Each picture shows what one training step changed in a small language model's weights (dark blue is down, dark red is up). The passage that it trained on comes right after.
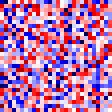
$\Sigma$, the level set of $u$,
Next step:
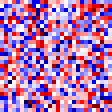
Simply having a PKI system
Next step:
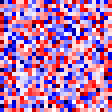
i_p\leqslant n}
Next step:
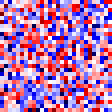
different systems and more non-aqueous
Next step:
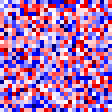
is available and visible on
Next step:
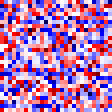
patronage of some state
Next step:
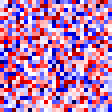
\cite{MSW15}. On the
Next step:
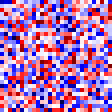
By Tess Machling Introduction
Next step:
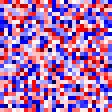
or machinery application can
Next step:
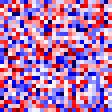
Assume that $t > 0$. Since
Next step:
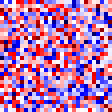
\end{small} and the
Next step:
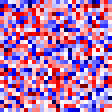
substance (as trimethyl
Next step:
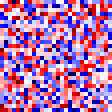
of Emulgel A recent
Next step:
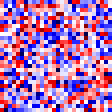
eight while Jaipur is at number
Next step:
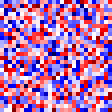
adopt the ideology of the
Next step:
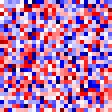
ϕ^* is governed by
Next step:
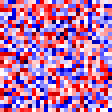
(in thousands). Table
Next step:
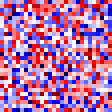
a signed graph $S$ if and only
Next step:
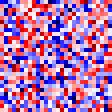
and comorbidities. The most
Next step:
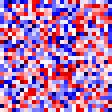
10 most common themes culminated
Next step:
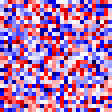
every flag $\cF$ of a
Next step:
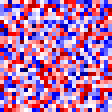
similarity between existing function models in the
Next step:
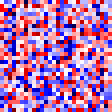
$3$ eigenvalue in the
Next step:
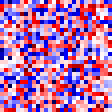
objective was to identify and optimize
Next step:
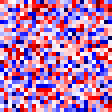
Such a transformation is called
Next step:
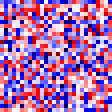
for the determinants of child
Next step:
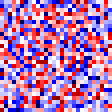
generated during and/or analyzed during
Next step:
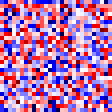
the constant factors. This is analogous
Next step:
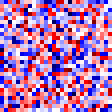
First consider the monolithic,
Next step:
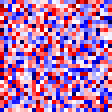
\ k\geq 0$ (here we use
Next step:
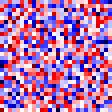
thousand tons. Projects to
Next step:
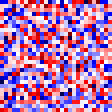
stage of the finding. If see the
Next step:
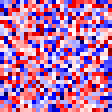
and excitement. A study from
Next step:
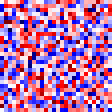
e}^{-bW})$ and it has
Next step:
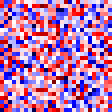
X$ there exists $y\in Y$
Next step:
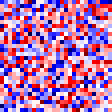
µg while in smaller doses
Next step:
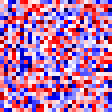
H_2 control designs as the control
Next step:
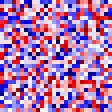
equation with an inhomogeneous
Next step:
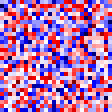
were recorded, and intravenous
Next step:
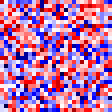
non-zero components of the form
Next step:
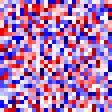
is similar to that of the sample
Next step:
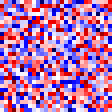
TCM theory, Western
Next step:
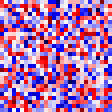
targeting 2.14 GHz
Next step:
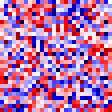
and Contributions Proceedings of
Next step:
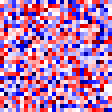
is the $\xi$-th component of the
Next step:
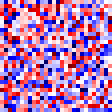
the form \bea \nonumber
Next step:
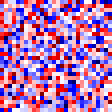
compared to those crossing on
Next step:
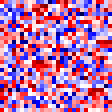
The aim was to test the influence
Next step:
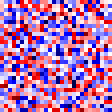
diverse populations including
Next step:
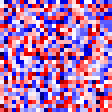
that the complex RSI system evolves
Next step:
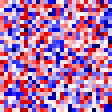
analysis phase is successful then change
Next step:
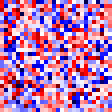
the Abdus Salam
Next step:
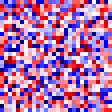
$\botud$ for which it holds has
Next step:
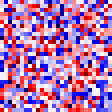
which contributes to the value of
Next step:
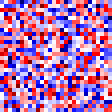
the above liminf and limsup can be
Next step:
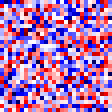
for Authors and Translators
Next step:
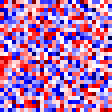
direct impacts, replenishment of
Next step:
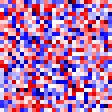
of the 21st century and
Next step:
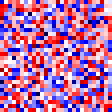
\teb\in \Theta^K,\
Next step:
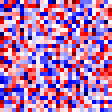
small needles, m.p.
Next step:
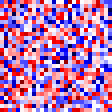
let us explain our approach to
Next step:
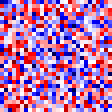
for $t \in [a,
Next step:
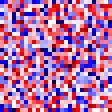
(ending in $\zeta_0$)
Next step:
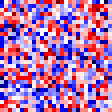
Management module which function in this
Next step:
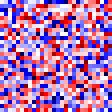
approach. The proposed strategy makes
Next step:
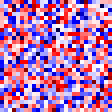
in a controlled order in which minimal
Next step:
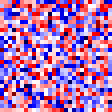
solution regions. This entire
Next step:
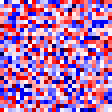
step in this classification is
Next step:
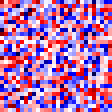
the A356 melt was not
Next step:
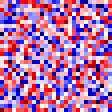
rise to a map of the first homology
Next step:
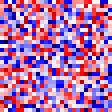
Thus the general solution for the condition for
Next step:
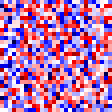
different words, language
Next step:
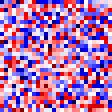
system with a standby generator and a
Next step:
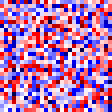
the micro-prudential
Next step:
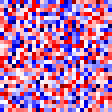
change in the internal angle
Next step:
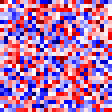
In this paper, we take a
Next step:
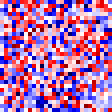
and operational constraints and optimizing
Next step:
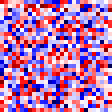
Artificial Intelligence
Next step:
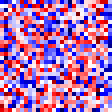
that when the number of layers is
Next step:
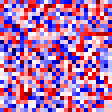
dimensions, tolerable loss
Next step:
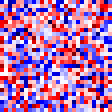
anchor and gateway) and
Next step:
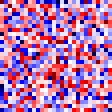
this waveform as the folding
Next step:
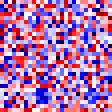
defined by the $\mathcal F$-norm limit
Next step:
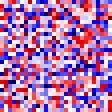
posterior edge of the
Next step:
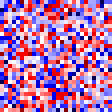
jobs and have an economically
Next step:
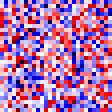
increased morbidity and
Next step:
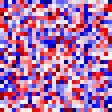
drug powder (2.0
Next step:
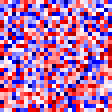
relationships between Brotherhood,
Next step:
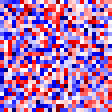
final outputs (doi:
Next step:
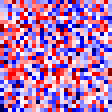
1st and 2nd cycle when
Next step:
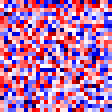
and free. ... God does
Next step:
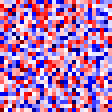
$\lambda {\bf c} = P {\bf
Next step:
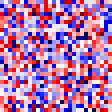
of Literature There are various
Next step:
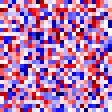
\end{itemize} Observe
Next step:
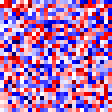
extension may not be well defined. We
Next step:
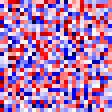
X_A , X_B , and
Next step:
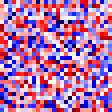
intersection number. Fig. 4.
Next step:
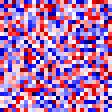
well known example of Miller
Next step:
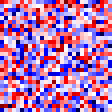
These improvements may result in development of
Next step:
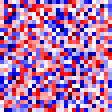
the detailed work of Zhang
